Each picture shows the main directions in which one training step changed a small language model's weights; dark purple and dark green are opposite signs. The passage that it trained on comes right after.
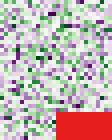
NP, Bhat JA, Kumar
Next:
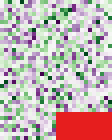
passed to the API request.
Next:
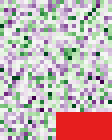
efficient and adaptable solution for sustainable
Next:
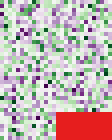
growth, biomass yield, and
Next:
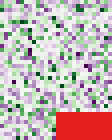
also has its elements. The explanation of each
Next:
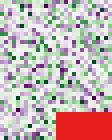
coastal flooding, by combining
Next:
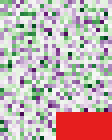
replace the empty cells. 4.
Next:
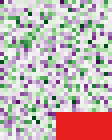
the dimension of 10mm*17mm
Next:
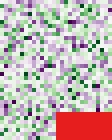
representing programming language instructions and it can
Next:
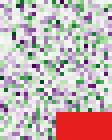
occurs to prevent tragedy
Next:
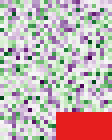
joint gap capable of allowing safe
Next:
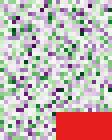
studies (with the use of nucleating
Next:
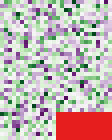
of electronic gadgets such as
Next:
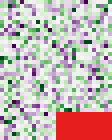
and Exxon Production Research
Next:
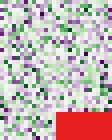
environmental parameters namely COD (Chemical
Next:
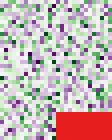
a factor relating to operating temperature,
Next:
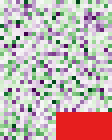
and the way of making the instrument are
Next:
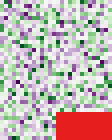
input in the direction of a target based on
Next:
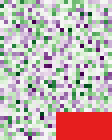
are given by the power series expansion of
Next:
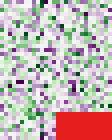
social self-concepts predicts students'
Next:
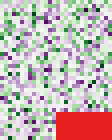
the community are met. Stakeholder Theory
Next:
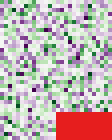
annotations to all parts of the
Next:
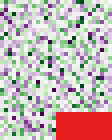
Ash As the flyash is a very
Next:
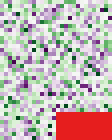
cancer, Zhang and colleagues
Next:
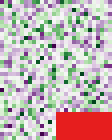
these works. As *Pr. I.
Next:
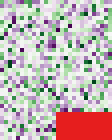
63 days. Westerman and
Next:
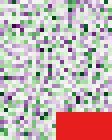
had two renewable energy systems: solar
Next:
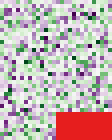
as the above. A dense grid size,
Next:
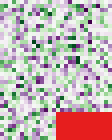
encourage the reader to explore these
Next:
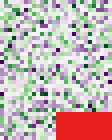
channels, to a telemedical center
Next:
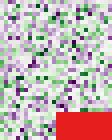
c-peptide and insulin levels were
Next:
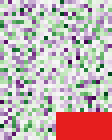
point, specific gravity and kinematic
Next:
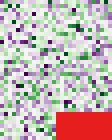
Common Collector amplifier with
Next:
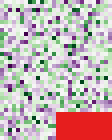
market price of the share. Even
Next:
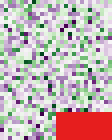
in encouraging healthy economic growth (1),
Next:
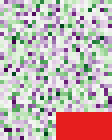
suppliers in order to uncover and
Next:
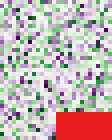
the following chart. Compared to the total
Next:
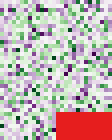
0.05$). The correlation of Mean
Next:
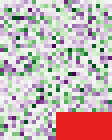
science among Junior High School learners of
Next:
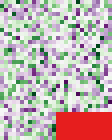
or "Grand Choir", or
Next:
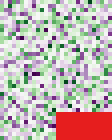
results in a phase inversion and two
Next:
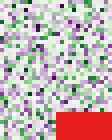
*Cambridge University Press*, no.
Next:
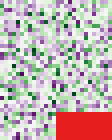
and (3) current practice characteristics from
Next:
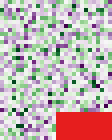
PPV7 was detected in domestic
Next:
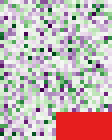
have been investigated to wastewater treatment
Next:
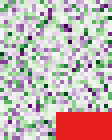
review the medications. If PIM
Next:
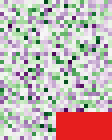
Advanced % Human trainer
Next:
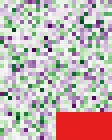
floaters), while enhancing the economic growth
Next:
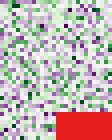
manuscript and all the authors
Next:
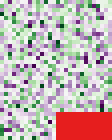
files, using open formats to
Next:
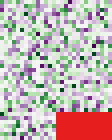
to be a good solution for enhancing the
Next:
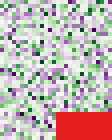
Reform: 1st International Conference,
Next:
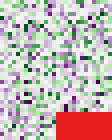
The difference between this play and the other two
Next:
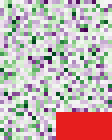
Dance, Faculty of Performing
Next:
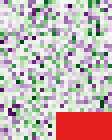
proximity ear-tags Guard
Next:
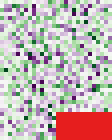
suffocated in the routine of
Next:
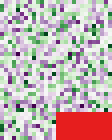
ELZINGA & BROCE
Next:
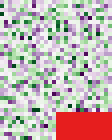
starts in value -0.5, peak
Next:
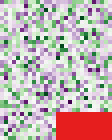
using glycerin as a medium for
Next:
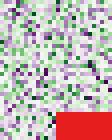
1993 on the hygiene of
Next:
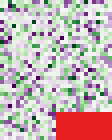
2.4.2. Determination of
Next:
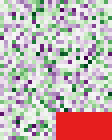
inertias and other forces acting on the
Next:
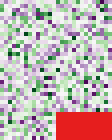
as society to understand what type of person are
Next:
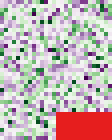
presented the Taiwanese model, where
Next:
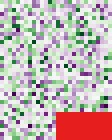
sales. The Takara
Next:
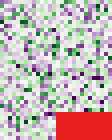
impossible to explain various aspects of a
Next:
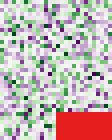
constant stirring. A solid
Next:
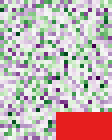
social identities leads to his establishment as a
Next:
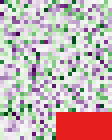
Students' communication is reflected in their processing
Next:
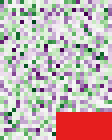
require search over several types of data, it
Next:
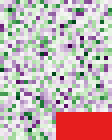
process and handling variation across the departments
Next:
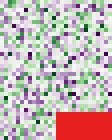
\Gamma$. 3 Methodology
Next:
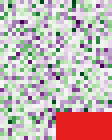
, J R 1999 there appears to be an
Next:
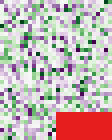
of ether was added. The mixture
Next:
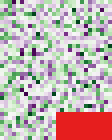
W1 = weight of empty filter paper
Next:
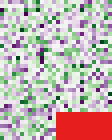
2014; Tammelin-Laine
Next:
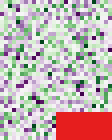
overload," *Electronics*,
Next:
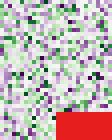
turbulent has been known in fluid
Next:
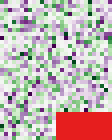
results allow us to suggest that solanaceous
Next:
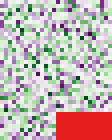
crystallinity and thermal field between
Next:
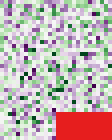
of similarity of the results they obtained. To do
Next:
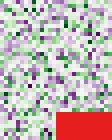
or noise contour areas are used to describe the
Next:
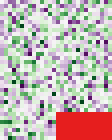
Region 4. Additionally, in
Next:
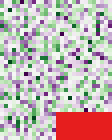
its work under the conditions of the troubled
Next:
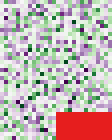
and low temperature is increasing by heat wave
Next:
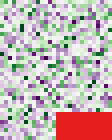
Patient with psychiatric
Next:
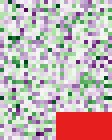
that employee motivation is an intricate and
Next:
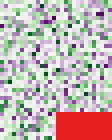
Steel (SUS 316L)
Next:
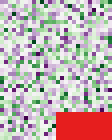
of bone marrow (BM)
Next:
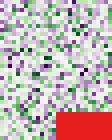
is considered the biggest barrier,
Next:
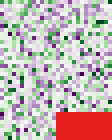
strain (3.35 alleles), and
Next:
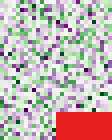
reinforce the need for vigilant
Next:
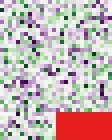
Point P in Numerator Item
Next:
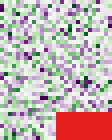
used not only to list internal and external
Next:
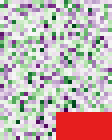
more convoluted. The combination of the
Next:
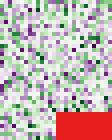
of Barsakelmes were studied,
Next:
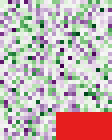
that has been substantively revised by
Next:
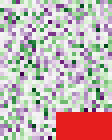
but also provides guidance to project partners on
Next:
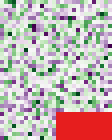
Fractal Theory (FT) in
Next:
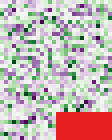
and is currently pursuing a
